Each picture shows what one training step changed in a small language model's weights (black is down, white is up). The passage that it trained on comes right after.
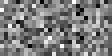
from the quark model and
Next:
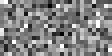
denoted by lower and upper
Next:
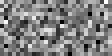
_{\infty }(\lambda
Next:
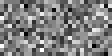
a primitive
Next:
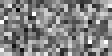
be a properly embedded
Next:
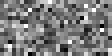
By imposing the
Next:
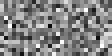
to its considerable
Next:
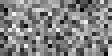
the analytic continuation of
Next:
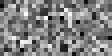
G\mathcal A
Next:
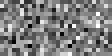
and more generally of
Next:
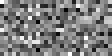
inequalities were first established by
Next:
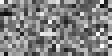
understanding the evolution of
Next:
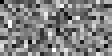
disjoint. We denote by
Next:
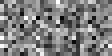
(dark blue)
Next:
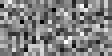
Size: It is
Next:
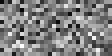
является (m,
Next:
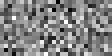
fifth-order or
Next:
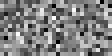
yields a specific algebra of
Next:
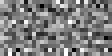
as well as other
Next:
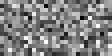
on all meshes.
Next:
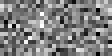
and $W \subseteq
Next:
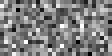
considered ($B$ is
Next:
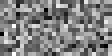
following holds: If
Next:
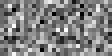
promising 3-dimensional
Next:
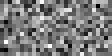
\partial E/\partial
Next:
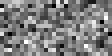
superconductors might suggest
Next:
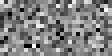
information on this system
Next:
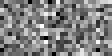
initial state. }
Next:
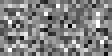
and, at the
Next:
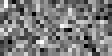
numerical parameter used are given
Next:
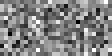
2 (Posterior
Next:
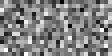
are many curious features
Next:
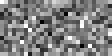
compute free energy surfaces on
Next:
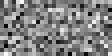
AI would favor
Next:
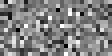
radio observations taken from
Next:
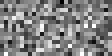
of ``lock'' events
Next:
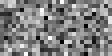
types of edges, depending
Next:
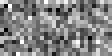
non-stationary Gaussian
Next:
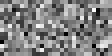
we get a single
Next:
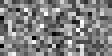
are proved. Furthermore,
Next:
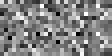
massive stars without very strong
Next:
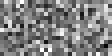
manifold would detect at
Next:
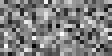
report the number of operations
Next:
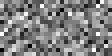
this phase evolution, without
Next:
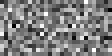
in the denoising network
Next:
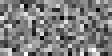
a new smallest repeated
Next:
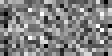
observations. With the
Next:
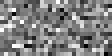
nonzero equilibrium ( very close
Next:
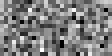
Let $ABCD$
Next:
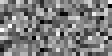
function of the impact energy
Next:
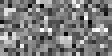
\item When $ n
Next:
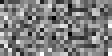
for one of the
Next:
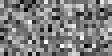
the integral converges in
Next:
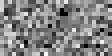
tree to represent the partition
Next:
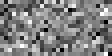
this point of view,
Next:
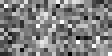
example, let us consider
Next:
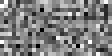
$\Gamma$. Then for
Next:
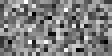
second is rooted in
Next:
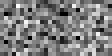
mechanism, as well as
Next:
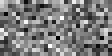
rank is defined as the
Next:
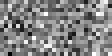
there is an eigenvalue in
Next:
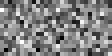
are connected by a gauge
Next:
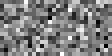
\] which implies that \[
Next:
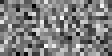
is brighter than
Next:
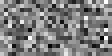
that $P$ has
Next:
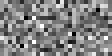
on $\Omega$.
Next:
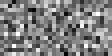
input matrix $W$
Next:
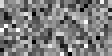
the leading long distance quantum
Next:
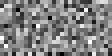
The last step is to
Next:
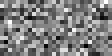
respectively (where $\rm
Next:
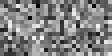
by symmetry). The case
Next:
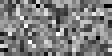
constrained by $\pi$
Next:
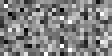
factorization of small matrices,
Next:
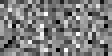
in the inner counter,
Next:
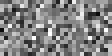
we can evaluate each of
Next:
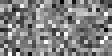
we already explained in the
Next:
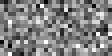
it, such that the
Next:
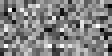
can responsively react
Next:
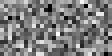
comments.} As the
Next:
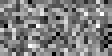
uses throughout this work.
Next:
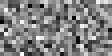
They are: \noindent
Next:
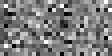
case $n =
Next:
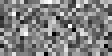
Moreover, we prove that
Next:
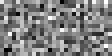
{author} {\bibinfo
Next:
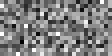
the size and stellar mass
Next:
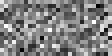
use the posterior
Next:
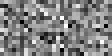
to fixing the
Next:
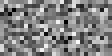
hand side of both the
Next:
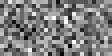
the co-player
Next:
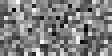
provides {\it conserved
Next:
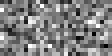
LS, and 40
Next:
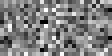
equilibrium for games with
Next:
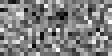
pullback of the first Chern
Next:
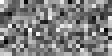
energy change equals the
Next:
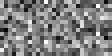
the massive stars in the
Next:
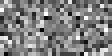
are listed in Figure
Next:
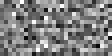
step where the faces
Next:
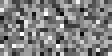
are often zero, a
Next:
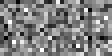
central. In this
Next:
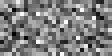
one point removed,
